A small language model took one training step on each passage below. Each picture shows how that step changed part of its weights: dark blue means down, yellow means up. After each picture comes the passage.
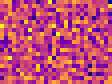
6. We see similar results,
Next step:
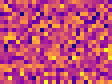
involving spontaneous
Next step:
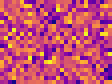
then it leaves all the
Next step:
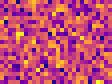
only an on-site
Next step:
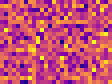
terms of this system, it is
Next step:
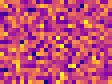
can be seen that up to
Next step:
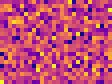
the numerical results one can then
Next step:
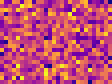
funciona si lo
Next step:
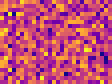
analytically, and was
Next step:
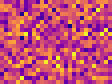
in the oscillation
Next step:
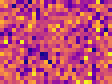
is a convex combination
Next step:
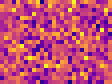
decay had been found with
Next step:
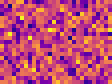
inequivalent ways of
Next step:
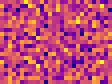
for example, critical point,
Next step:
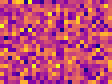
cyber domain,
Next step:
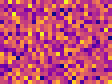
lifetime $\ds
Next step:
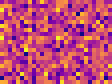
into account. As in
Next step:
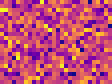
freedom as the measurements)
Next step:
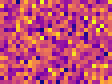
epidemic in
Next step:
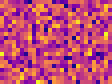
of campfires
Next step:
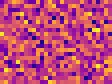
cross-subject topology
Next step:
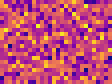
of both hard and soft
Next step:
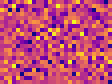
We found a large negative
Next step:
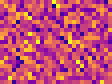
This shows, that $\psi$
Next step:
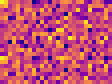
SC and SS and
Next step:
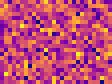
online data reduction factor of
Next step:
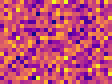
organization science
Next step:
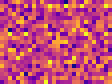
communication patterns,
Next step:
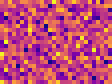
likelihood most
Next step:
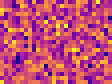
The loss features are
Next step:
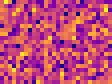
to Jy/square
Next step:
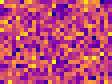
t} \end{equation}
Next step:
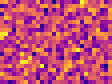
M-H loop, has
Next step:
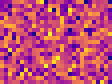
nm$ (blue).
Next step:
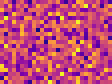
of 2.5 MHz using
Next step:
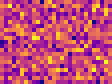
starburst galaxies,
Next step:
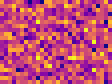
the incident beam
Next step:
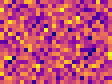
decay rate can increase,
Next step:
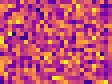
Contributions from the second term of
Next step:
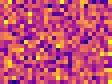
the (sub)system's
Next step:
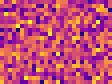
and infinity. The
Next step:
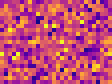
conditional diffusion model.
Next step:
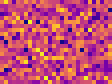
loss is therefore:
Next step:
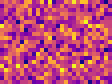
to compare the complexities
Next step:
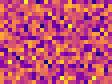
stage. This choice
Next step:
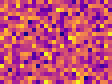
in KPAs as presented
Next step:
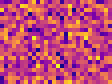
\rightarrow r^2 /
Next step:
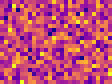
the 3+1 dimensional
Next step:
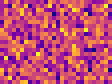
of the discrepancy
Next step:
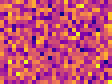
functions. For this solution the mass
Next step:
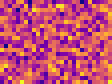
algorithm will outperform the
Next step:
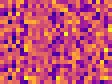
energy to the total energy. The
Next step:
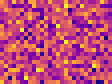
explored here. The time
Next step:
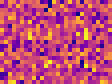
first few terms in these
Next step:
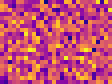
is, to a good
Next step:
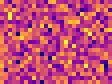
the corresponding Wigner function
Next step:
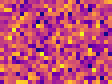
too small (Fig.
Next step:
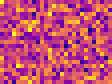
the perturbed one and
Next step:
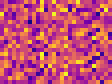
mechanical group velocity
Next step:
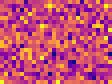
assumed to be less
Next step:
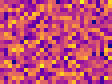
the {\it resonant
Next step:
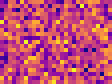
that concentration measurements are
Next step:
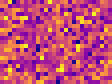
mesons can mix.
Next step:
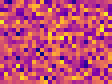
per cubic meter
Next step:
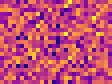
generate the noise for the second
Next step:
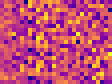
for massless propagator
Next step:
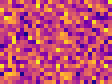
function $f(>M)$,
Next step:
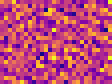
Steady state low energy
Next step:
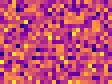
operators $E$ to be
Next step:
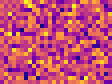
variable for the pion,
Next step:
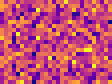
data, although significant
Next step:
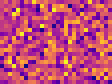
both the verification model and
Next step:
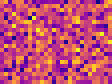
Requiring the field to
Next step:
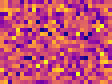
present a new class of codes
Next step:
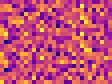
the area of the evolution of
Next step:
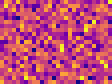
defined. Many different
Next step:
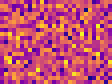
means of the composition
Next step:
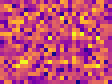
the magnetic field. When the
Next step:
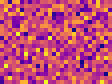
large uncertainty in
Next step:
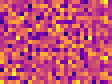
which molecules of
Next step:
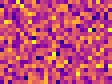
transfer term between different electronic
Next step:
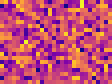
as the n-type
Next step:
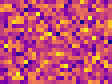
our work is related to the
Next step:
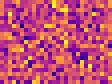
the eruption of the
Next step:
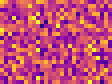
S. Harkema,
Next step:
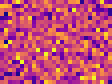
role played by a
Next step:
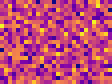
ranging from 3.5
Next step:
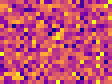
it is the chiral or
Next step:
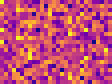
also for the perturbed
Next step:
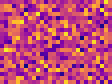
the second line the bare
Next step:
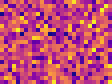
be modelled by adding
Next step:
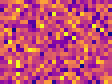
of the decaying particle.
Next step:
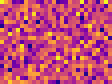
a thin strip of
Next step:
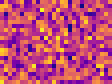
fields through its link with the
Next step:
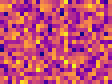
during the whole time where
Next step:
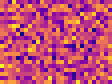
the same, modulo
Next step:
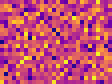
the correlation coefficient of
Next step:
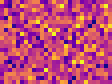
eq}) will tend to
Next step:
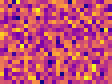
studies, (i) the
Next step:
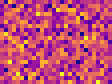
modes close to the
